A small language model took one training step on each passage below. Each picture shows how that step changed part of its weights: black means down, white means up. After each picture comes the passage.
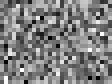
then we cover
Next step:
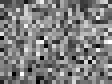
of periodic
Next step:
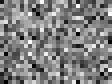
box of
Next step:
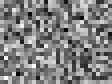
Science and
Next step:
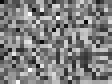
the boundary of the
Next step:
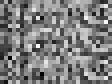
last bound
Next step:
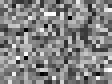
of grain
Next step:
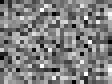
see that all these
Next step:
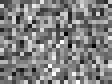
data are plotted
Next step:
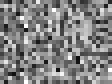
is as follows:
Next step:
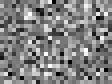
around the data
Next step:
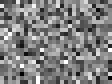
depth is
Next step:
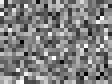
Then, our
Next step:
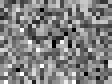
error, which is
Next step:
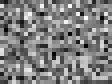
the latter
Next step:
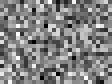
Hall electric
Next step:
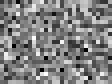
case where the
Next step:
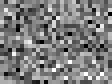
the ideal
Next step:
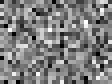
a solar
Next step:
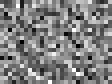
modulation frequency is
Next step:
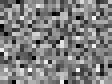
phase there is one
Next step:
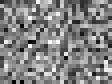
to be present at
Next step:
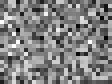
held at
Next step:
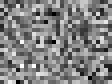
We define
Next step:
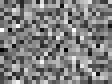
our methodology
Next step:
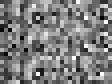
last correction
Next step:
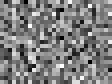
the DDet
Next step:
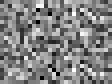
determines how
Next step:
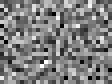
We show that
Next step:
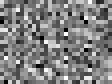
degree distribution.
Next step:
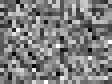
C targets
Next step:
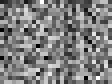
of the expected
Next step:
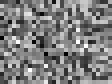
the specific
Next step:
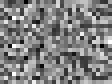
represented by a
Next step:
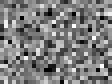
we explain this
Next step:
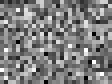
of a function
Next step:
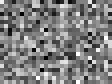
that the topology
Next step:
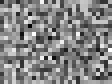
which might develop
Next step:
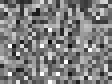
with findings from
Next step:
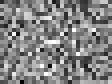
the beam
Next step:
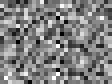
obtain from their local
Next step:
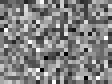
of the system.
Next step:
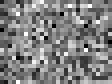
case of three
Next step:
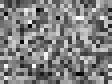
correspond to quantum
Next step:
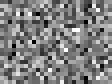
a formula
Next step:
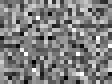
make data
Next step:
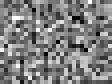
scalar current,
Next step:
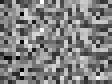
have the same
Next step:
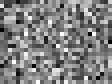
along the lines of
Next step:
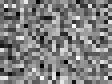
pages =
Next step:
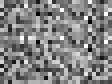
The gray
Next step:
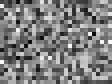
with the emission observed
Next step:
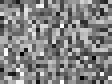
it requires a
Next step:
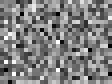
result is:
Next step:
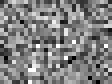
Thus the
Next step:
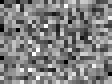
so does the
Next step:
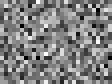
nm. The
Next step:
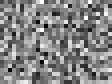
mode in which two
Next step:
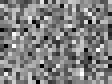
about the users
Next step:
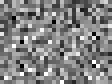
area and small
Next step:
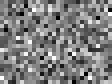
of Green functions
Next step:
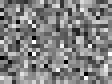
per degree of
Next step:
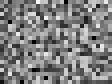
WF law
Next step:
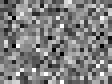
Vela the
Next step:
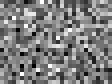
and independently
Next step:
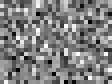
existing in
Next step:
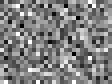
\tau $
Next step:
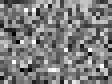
weight in the
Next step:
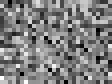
mass dependence of
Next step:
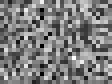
used for a
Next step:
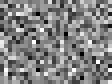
SOI in
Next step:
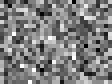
matter, but
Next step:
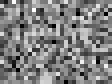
scattering from
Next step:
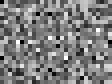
covariance matrix
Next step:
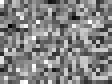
we restricted
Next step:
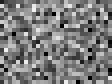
We assume for
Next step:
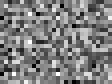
the following form:
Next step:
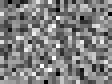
binary evolution
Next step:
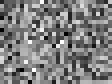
data of size
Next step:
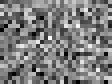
exactly the
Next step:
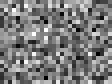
Our proposed method
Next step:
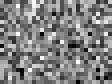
models (for
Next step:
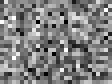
approach discards
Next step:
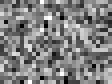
more suitable
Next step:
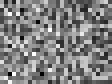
and emotions
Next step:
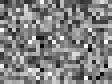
of the ground
